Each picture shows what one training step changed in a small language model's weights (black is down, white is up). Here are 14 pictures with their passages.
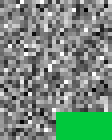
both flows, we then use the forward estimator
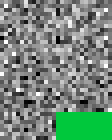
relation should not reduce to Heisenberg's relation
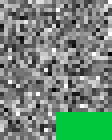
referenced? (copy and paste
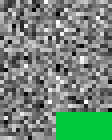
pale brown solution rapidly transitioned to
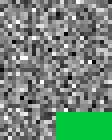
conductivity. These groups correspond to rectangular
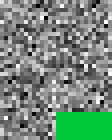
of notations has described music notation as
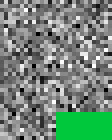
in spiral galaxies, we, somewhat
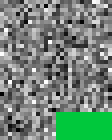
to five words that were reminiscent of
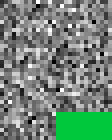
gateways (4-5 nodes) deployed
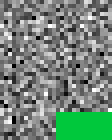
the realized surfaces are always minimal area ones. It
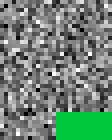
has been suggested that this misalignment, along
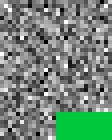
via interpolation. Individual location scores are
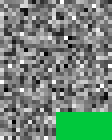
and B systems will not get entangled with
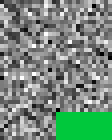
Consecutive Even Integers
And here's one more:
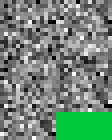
Satish Kumar Sharma³
